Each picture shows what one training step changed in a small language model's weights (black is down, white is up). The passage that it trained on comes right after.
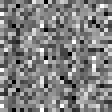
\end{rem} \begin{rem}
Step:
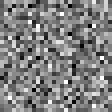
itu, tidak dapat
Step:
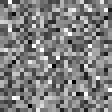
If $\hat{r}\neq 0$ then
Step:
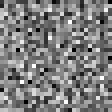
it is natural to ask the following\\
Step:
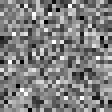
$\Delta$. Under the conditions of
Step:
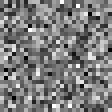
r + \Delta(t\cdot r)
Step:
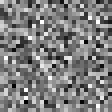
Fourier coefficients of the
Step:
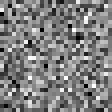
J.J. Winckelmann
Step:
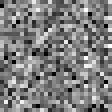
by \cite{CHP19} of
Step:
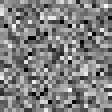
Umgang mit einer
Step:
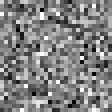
que podem afetar o
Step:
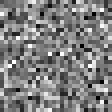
hydropower plants.
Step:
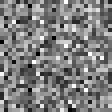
for any $z\in G$,
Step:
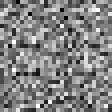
del catión por lo que el
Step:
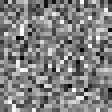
almost global existence of a
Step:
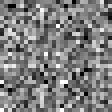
of $\Phi$ if $\Phi\subset
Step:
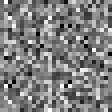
bilan bog‘lab
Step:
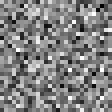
uma catarse, coroando
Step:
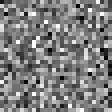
$t$ belongs to the maximal
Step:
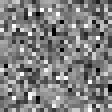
Темуридов в XV
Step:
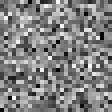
the peak effect} This section
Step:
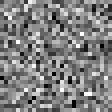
closed ball of radius less
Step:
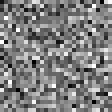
daromadining asosiy
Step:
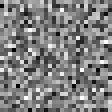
KAM BO'LGAN
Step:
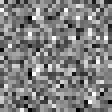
briefly recall. It will
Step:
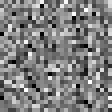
simplices of dimension $i$. If
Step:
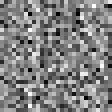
J., Saarnio, S.,
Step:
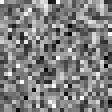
an equivalent definition of woven
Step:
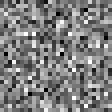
ways of promoting the
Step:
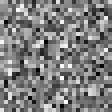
"Human Health"].
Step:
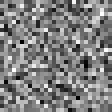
for $n\in\bbN$
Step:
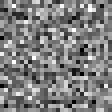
articulate storyline pada
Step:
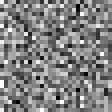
genus $g$ embedded in
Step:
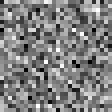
cardiac CT for evaluation
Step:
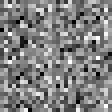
الوصول الحر في
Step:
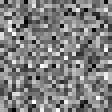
then (C3) can be changed
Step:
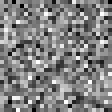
Estado, ainda são
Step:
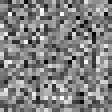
kebijakan atau program,
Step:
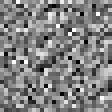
olganda sanoat
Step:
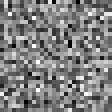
of higher-order dispersion
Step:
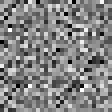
kao praksa koja
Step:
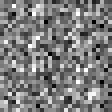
inequality, the following approach is
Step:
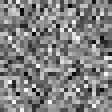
Office dan dapat
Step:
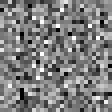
Since $I$ is maximal, there
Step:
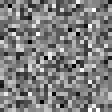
manifold polarised by the
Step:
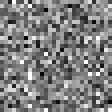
of cultural В период
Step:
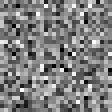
\right. \end{equation} We see
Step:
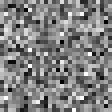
of a cocommutative Hopf
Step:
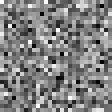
contenus visuels,
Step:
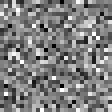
network key analysis,
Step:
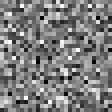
und Forschung fern halten,
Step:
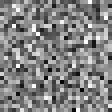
учение было
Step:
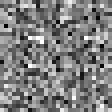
is minimizing: For each
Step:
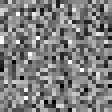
lengths of the three boundary
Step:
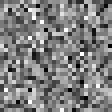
properties in response to the
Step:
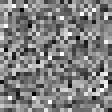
variables. Recall also that the
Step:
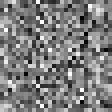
coefficients of~$\nu$
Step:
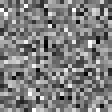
analysis problems consist in modeling
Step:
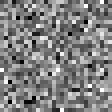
encuentra normado en los
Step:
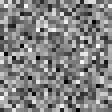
o'quv sxemasini
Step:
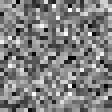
diverge right away). Then
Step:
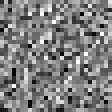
та боротьбу з
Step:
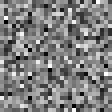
times guarantee that the
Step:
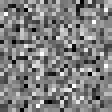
of a small neighborhood of
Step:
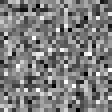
et limites des machines à
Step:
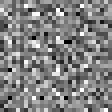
crossings divisor on
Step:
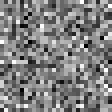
$\varphi$ is a conformal
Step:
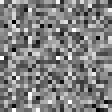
А., Шухман М.
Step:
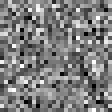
where the summation takes
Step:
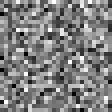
azob olishi va
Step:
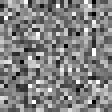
à esquerda) e por um
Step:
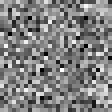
și reviste de la
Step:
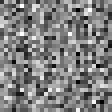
and let $a\in A$ be such
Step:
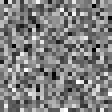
combinatorics of trees, we
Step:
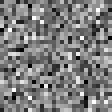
for every $z\in\C$,
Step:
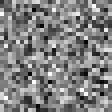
Rochd Teaching
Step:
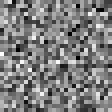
Let $\Omega$ be a bounded open
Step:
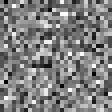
etish, davlatning
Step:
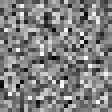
of type $I_{n_r}$
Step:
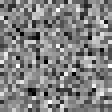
to the Lebesgue measure
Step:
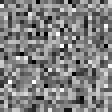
hamkorlik tamoyillari
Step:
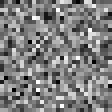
invertible function, we would
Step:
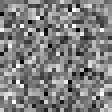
$\Phi$ admits a partial
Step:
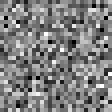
large $M$. \begin{rem}
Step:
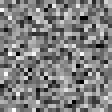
graph on countably many
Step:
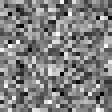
Ilmu Prilaku
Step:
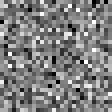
totstandkomen van
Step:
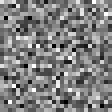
can be expressed as the conditional
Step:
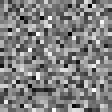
barcha tarmoqlarida
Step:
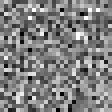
l'apprentissage de la
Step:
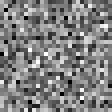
los acuerdos marco de
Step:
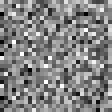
(São Paulo –
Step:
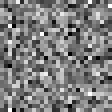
diğer bölümü
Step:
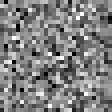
popular example of a L\'evy
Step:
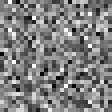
If the tilting object $T$
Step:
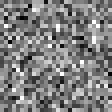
\ref{main} arises the following
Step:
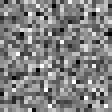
іншими великими
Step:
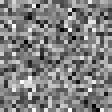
Nurboyev R.X.,
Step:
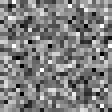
M$ can be regarded as a
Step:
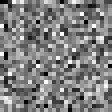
menggunakan aplikasi
